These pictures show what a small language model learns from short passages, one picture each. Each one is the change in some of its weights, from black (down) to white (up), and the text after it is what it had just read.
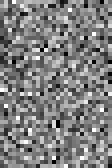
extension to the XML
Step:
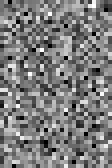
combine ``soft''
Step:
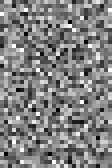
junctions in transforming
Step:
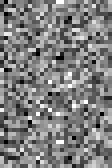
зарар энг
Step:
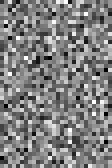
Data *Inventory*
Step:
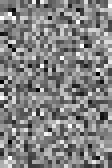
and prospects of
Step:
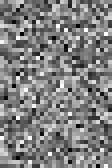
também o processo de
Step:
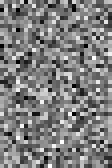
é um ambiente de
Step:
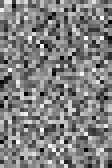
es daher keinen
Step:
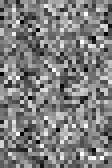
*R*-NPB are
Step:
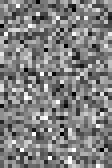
um Migration und
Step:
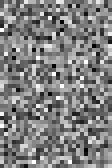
and the cosmic matter
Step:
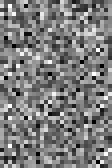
do sono. Sua
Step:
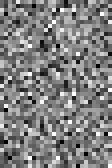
for the Missing Baryons
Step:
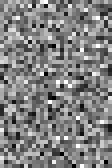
values of $\gamma$, weighted
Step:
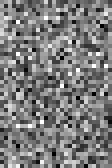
Si) interface, where
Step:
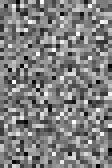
so'm), Suv
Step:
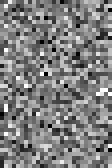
constant during the growth
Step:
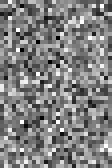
university lecture
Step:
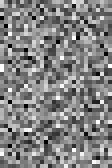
using the 5 and 95
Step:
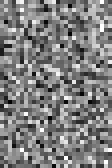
a history of women
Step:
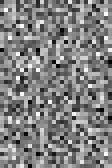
Opola, w
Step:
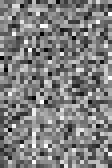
drugs in patients
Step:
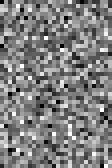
relatively new actors in
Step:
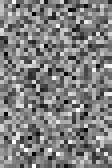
inson shaxsi va uning
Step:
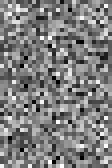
students' knowledge
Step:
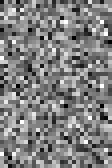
depends on the assumed
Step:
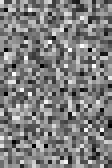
e muitas vezes,
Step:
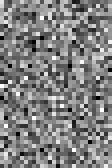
de acordo com a
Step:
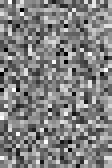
obviously mandatory
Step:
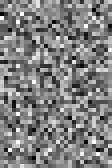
un ruolo centrale
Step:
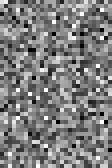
Fonte: Corte
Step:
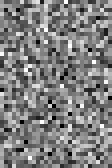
narsa yo’q
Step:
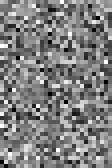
and on the other hand to the
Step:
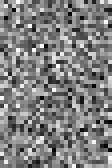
problem is to design the
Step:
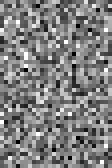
still much lower
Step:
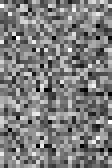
the mass of the cold
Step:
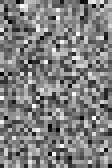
The Abdus Salam
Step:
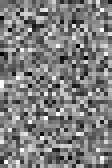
allow to put strong
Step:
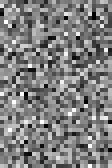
a simple model for the additional
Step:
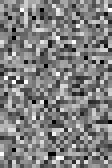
form of the instanton
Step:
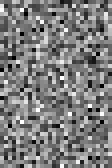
pseudospin in
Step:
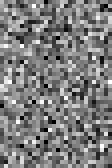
parameter for phase separation we have
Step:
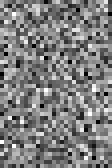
than it would be with better
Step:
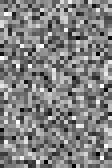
mirror. Note that
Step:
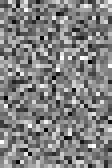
the broad features
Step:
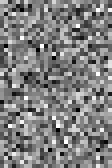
during the outbreak
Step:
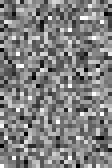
joning qoldimu,
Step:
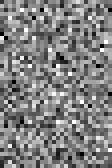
study. All tasks
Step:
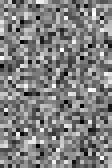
annual air temperatures
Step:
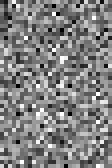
the Yukawa
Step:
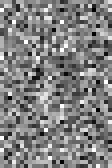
nazariyasi va
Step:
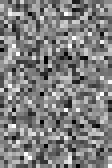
mentioned, the binary
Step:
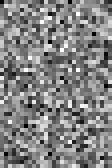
nilai pendidikan
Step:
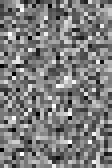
и соседних
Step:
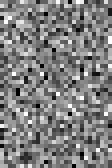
weak. In addition, Figure
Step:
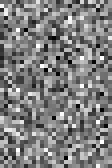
Keywords: state
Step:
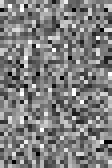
na literatura.
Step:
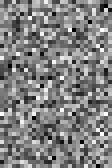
puesto en debate el
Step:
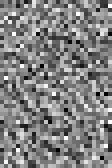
performs within a constant
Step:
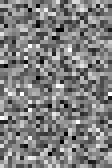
таълим бо
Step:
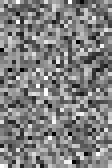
juridiques restent
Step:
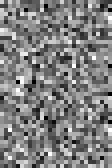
uncertainties and level of error
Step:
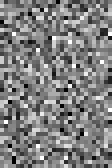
other maps as well.
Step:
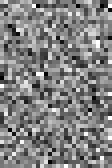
two atoms on a single
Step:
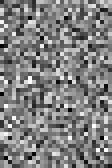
with oleic acid
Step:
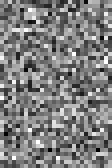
and the Participating
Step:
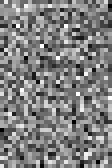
to understand that when
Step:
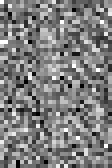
¹¹ Professor
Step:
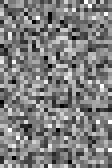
Thus the model used to
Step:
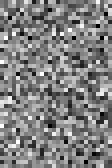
combinations of the independent
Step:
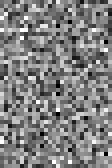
bir qator vazifalarni
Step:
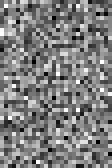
level plotted in the same region
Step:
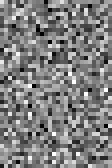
Data System and the
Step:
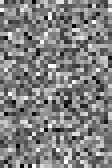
как группы,
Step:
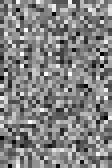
Spiels einen
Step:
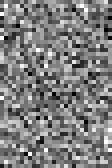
object's surface longer
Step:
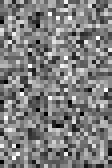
Finally, the parameter
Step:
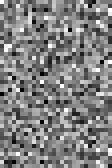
the thick disc. In order
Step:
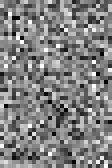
relato breve de
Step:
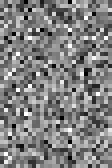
You can use \email
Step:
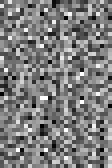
a binary neutron
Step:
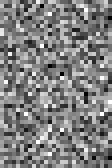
objetivos a que se
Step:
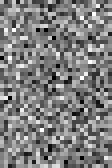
on a test set and look
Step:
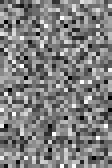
improvement in performance is
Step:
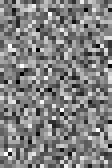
of arrival and, in
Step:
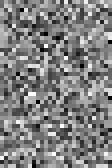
o'lim darajasi
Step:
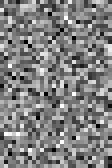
nm nanostrip for
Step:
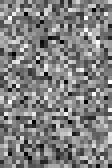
source term at the surface
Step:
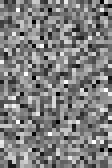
comparison the optical spectrum
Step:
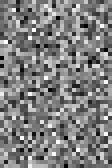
TH et la CE
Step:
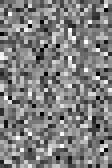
Que nous puissions
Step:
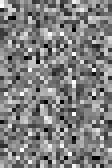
ويلي دي
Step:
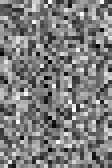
write this state in the form
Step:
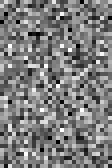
uchun vaziyatning
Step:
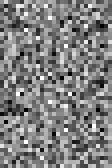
a, Grzegorz
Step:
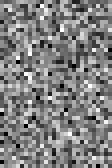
du Burkina,
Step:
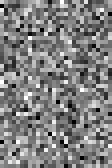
Buxoro yerlarini
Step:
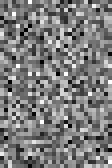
memoryless, but is
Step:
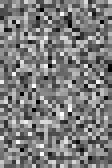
ega bo'lib
